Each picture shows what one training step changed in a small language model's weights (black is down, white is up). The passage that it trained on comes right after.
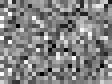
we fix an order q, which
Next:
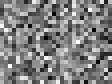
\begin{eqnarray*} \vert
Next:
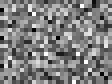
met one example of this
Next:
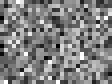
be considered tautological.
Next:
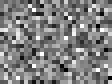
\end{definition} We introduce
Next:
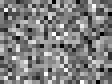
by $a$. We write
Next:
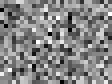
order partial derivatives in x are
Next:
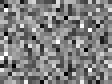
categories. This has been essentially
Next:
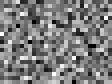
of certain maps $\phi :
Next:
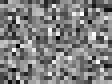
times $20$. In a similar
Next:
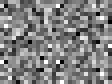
the lemma. $\square$
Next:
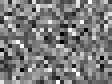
for the Markov chain associated with
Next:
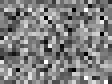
his second letter to
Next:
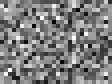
the hypotheses of Theorem
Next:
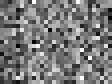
a forum for sharing
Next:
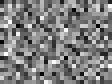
integers $m$. We denote
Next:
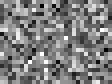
\end{array} $}
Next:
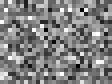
way, we will denote the vector
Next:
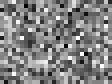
the same. First we prove the
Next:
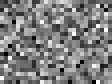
instance, consider the gas
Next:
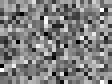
hyperparameters are then used
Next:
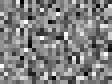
Our methods yield a
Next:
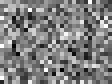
order to bound the quantities
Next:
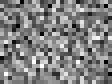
solution is non-trivial if and
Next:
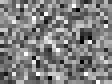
the POD algorithm,
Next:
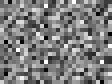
g\in G $$ which means
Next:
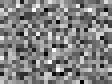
\geq J(\alpha) -
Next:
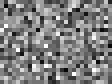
the diagram. One can use an
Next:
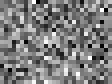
asymptotics of these projection operator
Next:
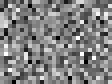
advantages. First,
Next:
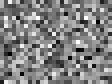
etc. The point that I
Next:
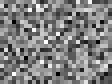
$\lambda^{\nu}$ can be
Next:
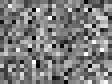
its Ricci trace.
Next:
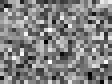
is the free product-sum category
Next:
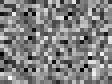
The results obtained in the present paper
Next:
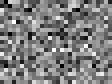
the AMG and ILU
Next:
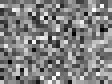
$M$ is a torsion
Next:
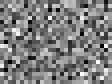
of the Ricci curvature
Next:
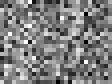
the first Chern class of a
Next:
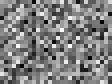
the manufactured
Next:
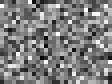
classical theorem of Nevanlinna
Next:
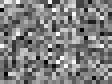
the following notation will be used:
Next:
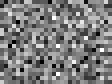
The part of the integrand in
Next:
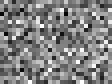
the indeterminates in the
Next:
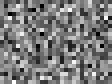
system of ordinary differential equations.
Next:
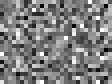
\end{equation} when
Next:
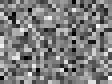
every finite set of lines, not
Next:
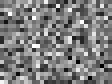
de $P-TQ$
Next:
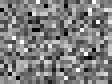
just the usual Fredholm
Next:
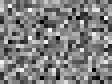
connected to these linearizing coordinate
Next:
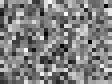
be either electrical or
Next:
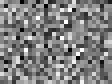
want to understand the
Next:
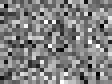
to Theorem 3.13 in
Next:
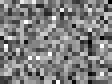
by taking $(\theta,\phi)$
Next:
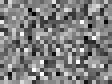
(i)}] \item Let
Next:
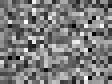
for us to design a
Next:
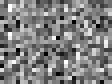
membership equivalence proved in
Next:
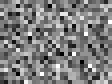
must be surfaces of genus
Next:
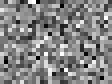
in combinatorial analysis. In particular,
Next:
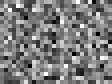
\rightarrow \infty$. Some
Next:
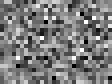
a given function besides the
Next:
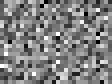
a $\Q$-algebra. This
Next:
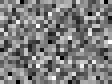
regularly varying with index
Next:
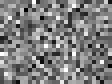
the point $x$ of length
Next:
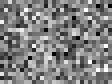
the nests are marked
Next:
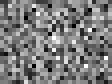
endowed with canonical coordinate
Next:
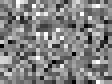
chain history, as follows
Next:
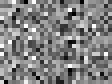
second and higher order terms of the
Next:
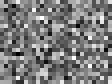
Summary} \ The
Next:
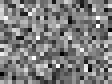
under the $L$-action,
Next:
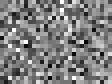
of counting points in
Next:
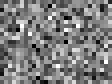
d$, where the tensor product of
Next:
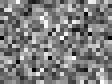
In this case, by fixing
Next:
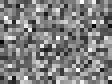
B)$ is called an {\em
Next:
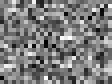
absence of interaction (see
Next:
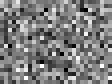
which are of a technical
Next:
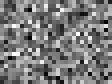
other classes of human
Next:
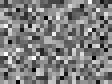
set of parameters to distributions. These
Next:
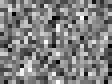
Cost Function}
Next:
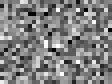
the $2$-Sylow
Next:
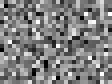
the cloud. It is not
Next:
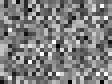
$F,G$ of the
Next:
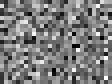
space $H^*\ot H$
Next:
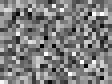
neighborhood of $P$. In view
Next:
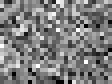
more precise description of the set
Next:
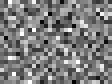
compactness for the space of manifolds
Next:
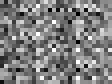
sont pas nuls
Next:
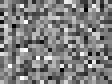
\ne 0$. Then by the
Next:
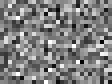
stronger than Condition
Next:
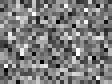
foliation by constant mean curvature
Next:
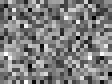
their modulas. Then the
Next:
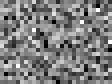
a number of interesting related
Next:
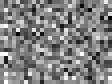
main file. We have
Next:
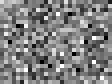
By a standard argument (see
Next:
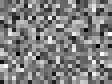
of $V$. The structure constants
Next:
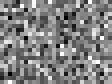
for alternating knots.
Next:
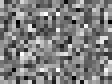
"good" omission
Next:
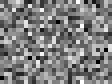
be the standard vertical chain in
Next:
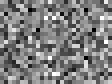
every matrix in the scaled test
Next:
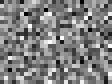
and $|D|=1$, suppose
